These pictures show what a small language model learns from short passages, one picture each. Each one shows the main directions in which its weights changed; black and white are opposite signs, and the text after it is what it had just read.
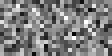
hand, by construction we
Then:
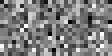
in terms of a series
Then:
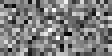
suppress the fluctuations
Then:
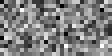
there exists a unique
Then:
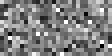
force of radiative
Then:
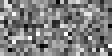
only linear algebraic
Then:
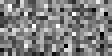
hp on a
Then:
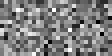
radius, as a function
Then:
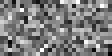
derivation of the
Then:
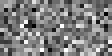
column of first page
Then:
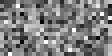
scatter were thought
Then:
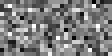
given by \beqa
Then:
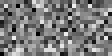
construction. We therefore consider
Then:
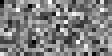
the o-minimal
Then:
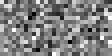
the overall image
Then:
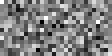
of the 3D
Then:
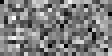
coefficient equal to the
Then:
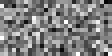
Let's attack the
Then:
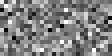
$A$ of
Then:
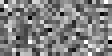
$ \Omega $ as
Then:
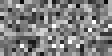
conjugacy class
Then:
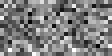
invariants of geometric
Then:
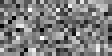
ensures each unit
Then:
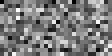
one year of
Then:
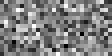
as detected by
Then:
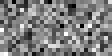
all $D\in
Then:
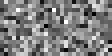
at all values of the
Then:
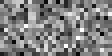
in strong contrast to our
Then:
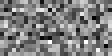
equation, where loci
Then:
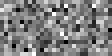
bands, and a
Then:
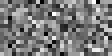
be constants. We
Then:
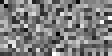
that it has dimension
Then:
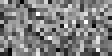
pioneering work
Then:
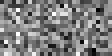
decay $\dot I$
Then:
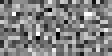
the behaviour or relations
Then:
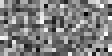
is an upper bound on
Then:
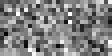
instability drive
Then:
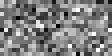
3}$ and Lemma
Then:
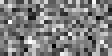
the future algebraic
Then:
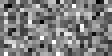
are thus reduced to
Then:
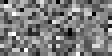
and $b\to
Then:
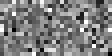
determined, they can then
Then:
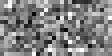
their classification,
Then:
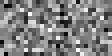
used regression
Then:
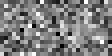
other hand, we prove
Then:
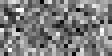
us to define functors
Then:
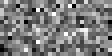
Unidiff representation
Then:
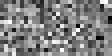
requires an initial
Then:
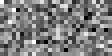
the quasi-isomorphism
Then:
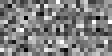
a cyclic vector
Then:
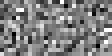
and does not explicitly
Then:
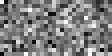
motion of vortices
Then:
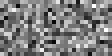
the \hess\
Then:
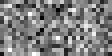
atoms (b)
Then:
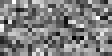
then by two different sets
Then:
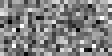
each incubated
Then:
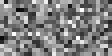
for the solution with initial
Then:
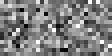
can be each of
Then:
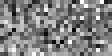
got a sharp
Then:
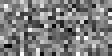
complex structure $J$.
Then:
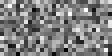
considering the number
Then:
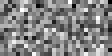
replaced with the measurement
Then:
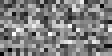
temperature but will always
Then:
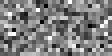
range of separations was
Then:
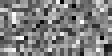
and 1). Moreover,
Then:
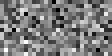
such that $\Supp
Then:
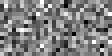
We proceed to
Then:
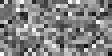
when they exist in the
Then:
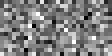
the other hand, if
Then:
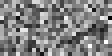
topological dimension. As
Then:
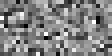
direction into account rather than
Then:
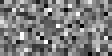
suspension of
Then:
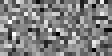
\hookrightarrow G
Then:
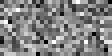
following remark, which
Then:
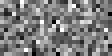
and Modified
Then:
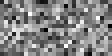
has its origin in
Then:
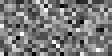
our assertion in
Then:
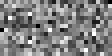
be resold or have
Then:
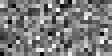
$V$ is an
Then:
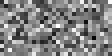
of production function using
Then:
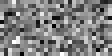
latent space dimension of
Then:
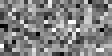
first three terms in
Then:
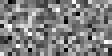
less than the functional
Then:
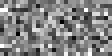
cycles, is
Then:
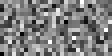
suspect that
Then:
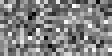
the dynamical properties of
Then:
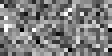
limit and prove that
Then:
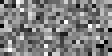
we introduce a random variable
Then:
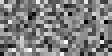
the role of independent
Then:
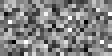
view of the scaling to
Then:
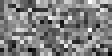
equalized by the
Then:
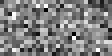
subfield of
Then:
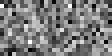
Since computing the exact
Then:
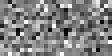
In order to achieve
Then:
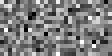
the PCA
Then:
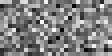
Make a small
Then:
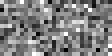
simple Lie algebra of
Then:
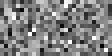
similar to the input
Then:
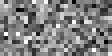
for stopping the
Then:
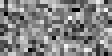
today by
